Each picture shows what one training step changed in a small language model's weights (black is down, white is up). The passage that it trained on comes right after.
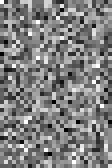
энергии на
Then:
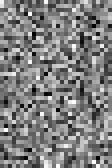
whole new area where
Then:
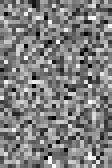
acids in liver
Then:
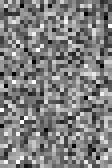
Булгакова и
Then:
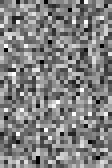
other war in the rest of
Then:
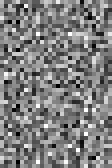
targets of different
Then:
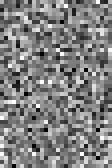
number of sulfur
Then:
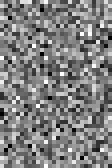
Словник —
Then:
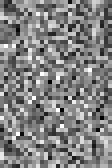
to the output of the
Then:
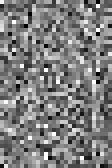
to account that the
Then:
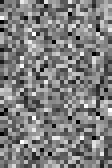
\cdot IAM -
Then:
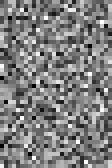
a factor of $1-\gamma
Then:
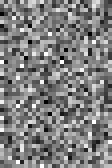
зависит от
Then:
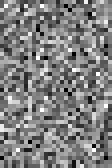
could frustrate the
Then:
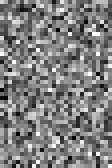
colors show separate measurements
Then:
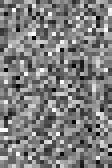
in existence. The study was
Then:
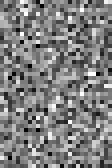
economic costs of
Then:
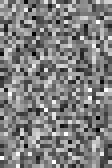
(OSI) Layer
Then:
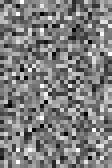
yoki muayyan
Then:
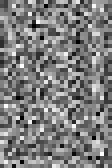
\end{eqnarray*} Then, the
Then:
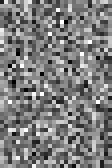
denotes the all-ones
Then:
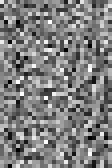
that a normal affine
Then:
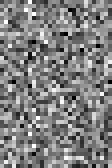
uma patologia que
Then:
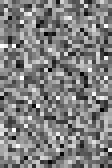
the functional requirements
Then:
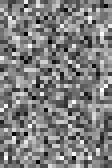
beschikbaar te
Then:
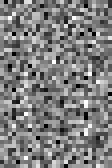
7.4 disagreed,
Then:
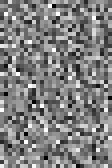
LQG, global
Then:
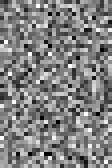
sexual desire,
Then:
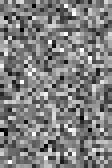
plane of finite area such
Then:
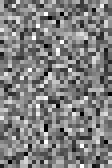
is not available,
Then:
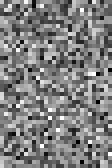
on the nasal cavity
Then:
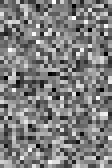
side, whether on a
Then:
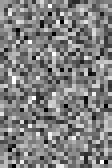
be commonly isolated from
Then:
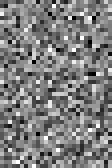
arriving customer is
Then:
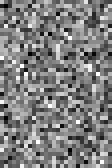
With the advent of high
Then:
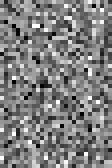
being simple, and the
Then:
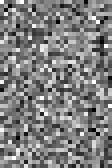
qual se destinava
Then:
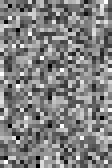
with the beginning of the
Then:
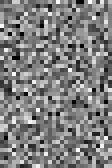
than 0.1, so these
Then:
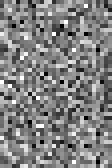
descrições e
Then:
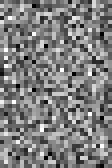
and only if, there is a
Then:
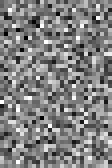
signs. In Lahore,
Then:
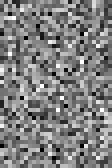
part of a real number $ x
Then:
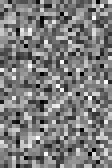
0 and at least one
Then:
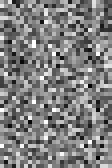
subset of region 3
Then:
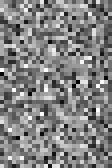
of not only just excess
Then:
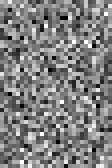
13. Municipios
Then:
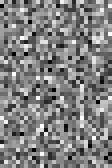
two alternative approaches,
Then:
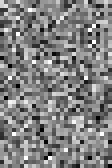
existing information alongside
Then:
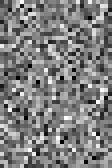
layers were implemented
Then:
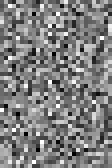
durante el periodo
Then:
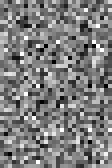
interest. Statement
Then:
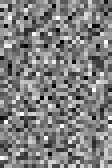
3.$$ The Deviation
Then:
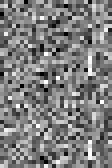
maydoniga baho
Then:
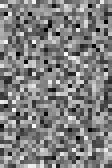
U jamiyat hayotining
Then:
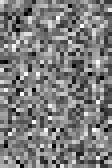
existence of multiple positive solutions
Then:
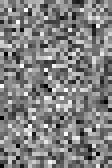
that could enhance their
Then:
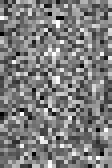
\lambda_i}. $$ The
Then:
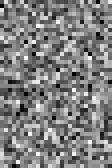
or departures. In the
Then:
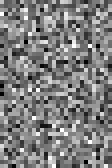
duration of mechanical
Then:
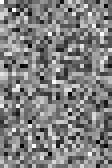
briefly, the
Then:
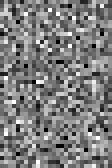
h_\alpha, \quad
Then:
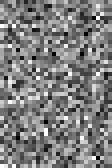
assessment start from the
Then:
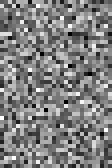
tufayli deb
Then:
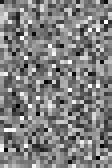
holistic overview of
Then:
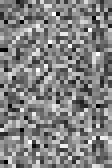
can conclude that Length of
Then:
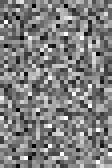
if the plane $\pi$
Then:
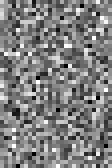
victoires à
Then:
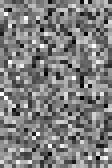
endogenously determined
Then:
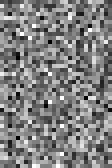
and another one is the
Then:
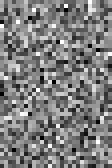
dan luasnya
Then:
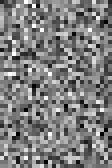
function. Fig 4 shows the
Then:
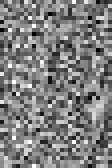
Anand S, Islam
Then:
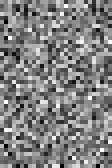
/ output will be
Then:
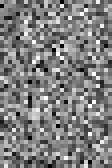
які охопили
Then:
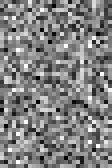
software. In
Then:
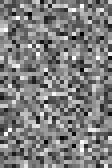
como por ejemplo la
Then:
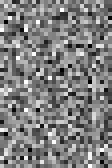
Pre-frail Frail
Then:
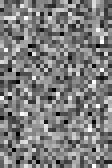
papers \cite{ba}
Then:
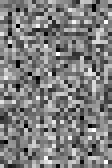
extends to an automorphism
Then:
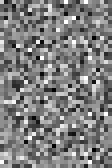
initial facet matrix
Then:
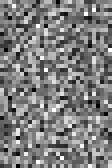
(Resolution of the
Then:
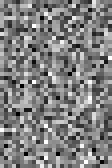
and understanding of
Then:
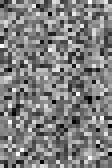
In our study, we have observed
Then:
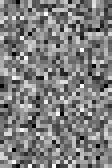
with a MIP gap of
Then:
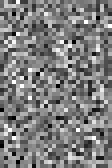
D_\mu \cdot I_\la
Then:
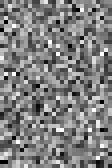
its Haar measure.
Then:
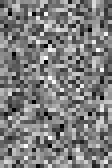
$\ast$ is proper in a
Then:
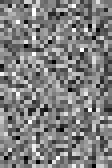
Jian-Dong, S.
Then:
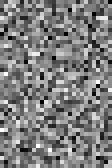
Comparación Sin comparación
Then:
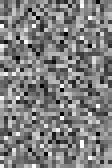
health concerns.
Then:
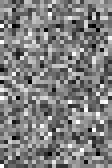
поле применения),
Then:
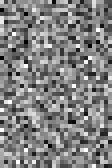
section.) In recent
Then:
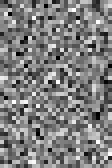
manner e.g. from
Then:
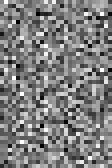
\begin{equation} \left(
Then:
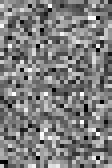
o caso em questão
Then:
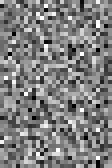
que considera fatores como
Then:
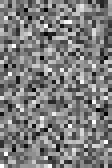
which is a slight
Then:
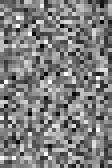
and with skip connection only
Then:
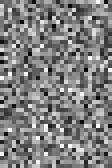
правила для
